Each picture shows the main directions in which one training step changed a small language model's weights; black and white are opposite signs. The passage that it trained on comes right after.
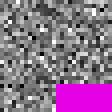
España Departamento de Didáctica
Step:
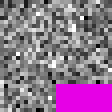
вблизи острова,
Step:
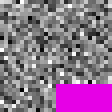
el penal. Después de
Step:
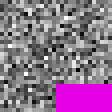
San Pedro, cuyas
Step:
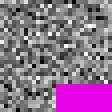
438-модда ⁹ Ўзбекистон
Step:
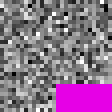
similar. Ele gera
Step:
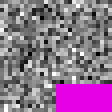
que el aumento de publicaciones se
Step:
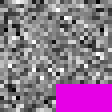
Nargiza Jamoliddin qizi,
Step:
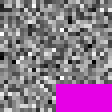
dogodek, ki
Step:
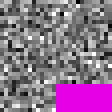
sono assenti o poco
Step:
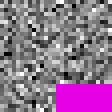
untuk menghindari minuman
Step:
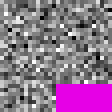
de Medellín, integrante del grupo
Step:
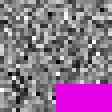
знань); - навчальну
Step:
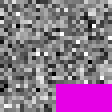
xorijlik olimlar bilan
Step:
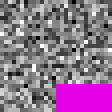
ta'lim-tarbiya jarayonida
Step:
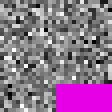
patrimonio cultural y natural: el
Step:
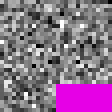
дальнейшие исследования для
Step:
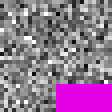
что языковая картина мира
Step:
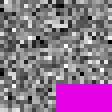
взаимодействия с обучающимися»
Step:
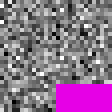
in der Böschung und
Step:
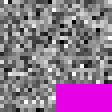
nisbati % 4 guruh -
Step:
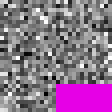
sobre o uso de IAs e
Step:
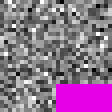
bilan emas, balki nutqiy faoliyatning real
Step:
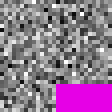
(ранний), Невский
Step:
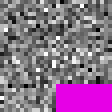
Nacula stolnecu,
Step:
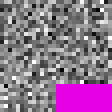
وكتبت عن
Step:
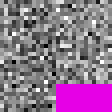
y 7 factores: focalizado en
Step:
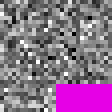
что, однако, позволит
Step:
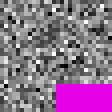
Researchbib Impact factor:
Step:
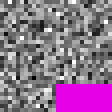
Котлер Ф. Основы
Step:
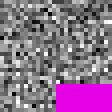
që është në
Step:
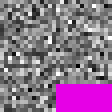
– Kemerovo:
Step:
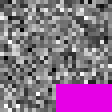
estejam alcançando a produção de
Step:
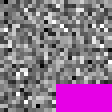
às forças biomecânicas que
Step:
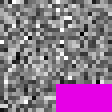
Hakim Luqmani,
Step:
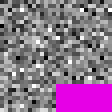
paid to the legal basis of
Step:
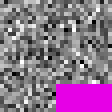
ЄС та держав-членів.
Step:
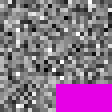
видов оружия, затем
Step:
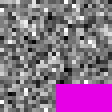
of «center of responsibility»
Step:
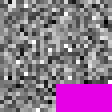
методах. Организуя на
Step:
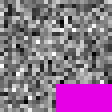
qiladi. U xalqona tildan
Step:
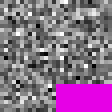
Respublikasi Prezidentining 2024-yil
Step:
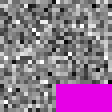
of our country, has been
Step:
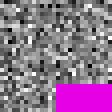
família ,etc;* -
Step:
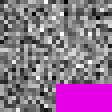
خطابهم، و
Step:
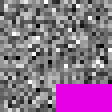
bipolar e que a relação pode ser
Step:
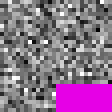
de datos diferentes elementos, de diferentes
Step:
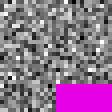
Е.А., Моходоева
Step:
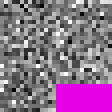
Torstein Pedersen
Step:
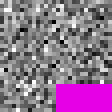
sobre as políticas públicas e sua competência na
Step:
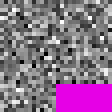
qish-bahor mavsumida
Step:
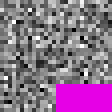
Николаев Е.С.
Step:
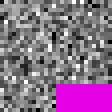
когда дети прошли
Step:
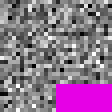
urgentes y emergentes. El
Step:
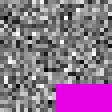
Moorboden aufgetragen
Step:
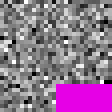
necessidade democrática para construir instituições
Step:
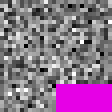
humanos y animales.** Este producto
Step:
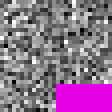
една задача за определяне на
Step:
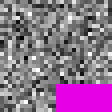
uyga vazifani qay darajada
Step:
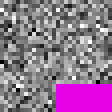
oficial ocorreu inicialmente por
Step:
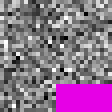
relativ einheitliches Bild:
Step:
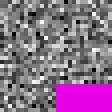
cette trajectoire mondiale
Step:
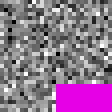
erlebbar. So entstehen
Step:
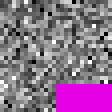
об увековечении памяти
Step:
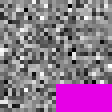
no entanto, que apresentam alta
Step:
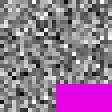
Joseph, studied in Berlin
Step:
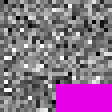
йил 30 апрель куни
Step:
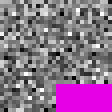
: une étude empirique »
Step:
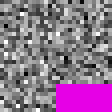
ekologik investitsiyalar miqdoriga
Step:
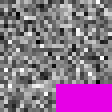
fanlari doktori, professor Nematov
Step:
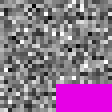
Gynecology Department No.
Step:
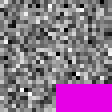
ceux qui cherchent à
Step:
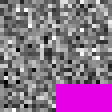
etish, yoshlarda axborot texnologiyalaridan foydalanish
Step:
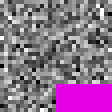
operatsiyalaridan o'rinli
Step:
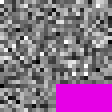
hal qiluvchi qadamlarni
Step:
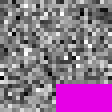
de tableurs et les données
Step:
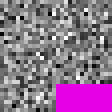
doelen - 1 Landschap en
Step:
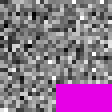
joriy etilmoqda. Uchinchi
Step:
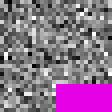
zdaniem miał
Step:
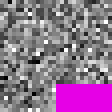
Федотов В. А.
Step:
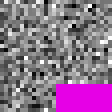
пшеницы, в
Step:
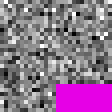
en América Latina,
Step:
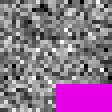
principal objetivo de este trabajo son los
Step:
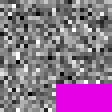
alterar por combinação ou
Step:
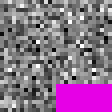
posteriores a las procesiones,
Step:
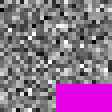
boshqaruv va axborotni qayta ishlash
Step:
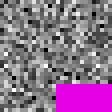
immunitet shakllantirish asosiy maqsadlardan biri
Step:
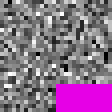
Особое внимание уделяется
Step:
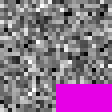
2024). É destacada a necessidade de
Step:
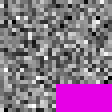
reaksiya yoki psixik rivojlanish
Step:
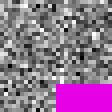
müssen einen deutlichen
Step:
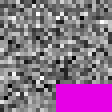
Ceará, zona rural de
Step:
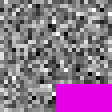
"Avtokameral" tizimi
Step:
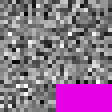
; comme si Moscou
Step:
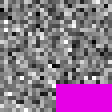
тизимга янгиликларни
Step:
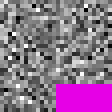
ACADEMICIA. An International
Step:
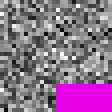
escolhida pelo usuário,
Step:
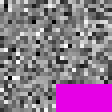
стать причиной более сильного
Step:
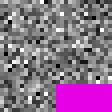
Misol uchun farzand
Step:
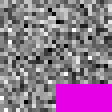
ишлар органлари ходимларини
